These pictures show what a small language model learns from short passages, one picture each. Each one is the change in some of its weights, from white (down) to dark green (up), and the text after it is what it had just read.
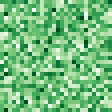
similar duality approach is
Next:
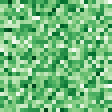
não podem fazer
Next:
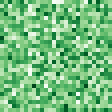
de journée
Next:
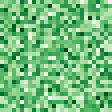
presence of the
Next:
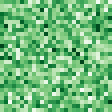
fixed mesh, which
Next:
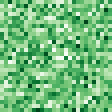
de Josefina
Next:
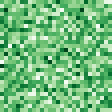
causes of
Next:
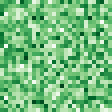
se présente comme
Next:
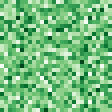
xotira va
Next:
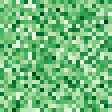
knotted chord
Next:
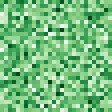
Frage nach
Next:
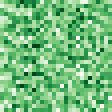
und Raum für
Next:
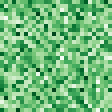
эта фраза
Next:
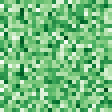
S^-)$. It follows
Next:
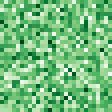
is well defined. We
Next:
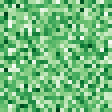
whether or not
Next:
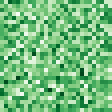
prove the convergence of
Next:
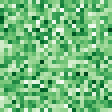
in attacking
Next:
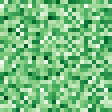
necessity. Since
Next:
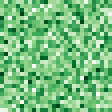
obtained provided that the
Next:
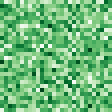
\in I}
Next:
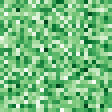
ajratish uchun
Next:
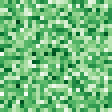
whereas the image of
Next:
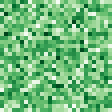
branch problems and
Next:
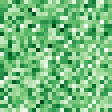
if }\delta\leq
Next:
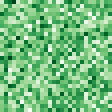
coupon, then
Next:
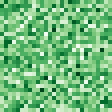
spora hosil
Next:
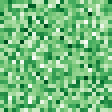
of the wheel
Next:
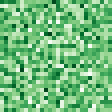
first source of
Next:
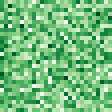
of $C$. If
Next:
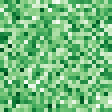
with an overlap
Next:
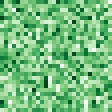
concretas sobre as
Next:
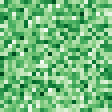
The operation that
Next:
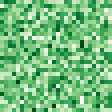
corollary of the first
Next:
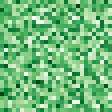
as we are in type
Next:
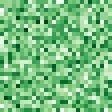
biraz daha
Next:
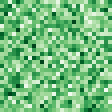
k \text{ on
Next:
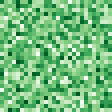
Screening /
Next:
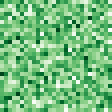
à interferência do
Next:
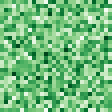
As elaborated
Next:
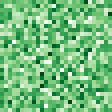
In this paper, by
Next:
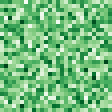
first part of the
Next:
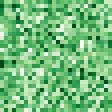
the multinomial
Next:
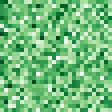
some $s\in
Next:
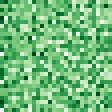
that has number $\leq
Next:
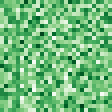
sumber informasi yang
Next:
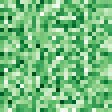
resulting identity by
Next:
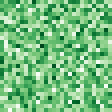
is integrated, they
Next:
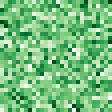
para entender:
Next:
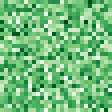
время как
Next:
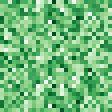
положению в
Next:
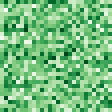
verstehen wir
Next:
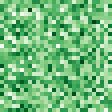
вести на
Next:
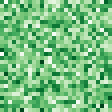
product. \end
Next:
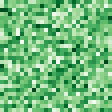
vectors in \
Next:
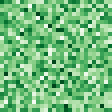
ampliada en 17
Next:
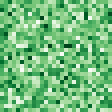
local inexpensive
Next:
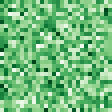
Observe that
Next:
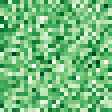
if $G$ has
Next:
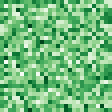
and a standard computation
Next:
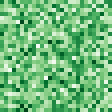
догляду за
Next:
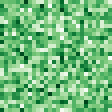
se abroga el
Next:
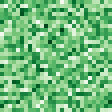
for straightforward
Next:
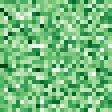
number behaves in
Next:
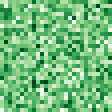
6 concludes the
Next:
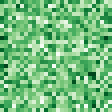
a subject of
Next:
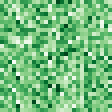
ou dense dans
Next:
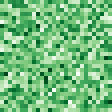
Universidade Federal
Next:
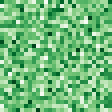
The Gradient
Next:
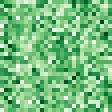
dimension~$m -
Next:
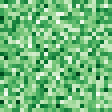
set of solutions that all
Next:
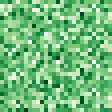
by the usual
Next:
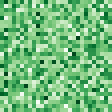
in some sector
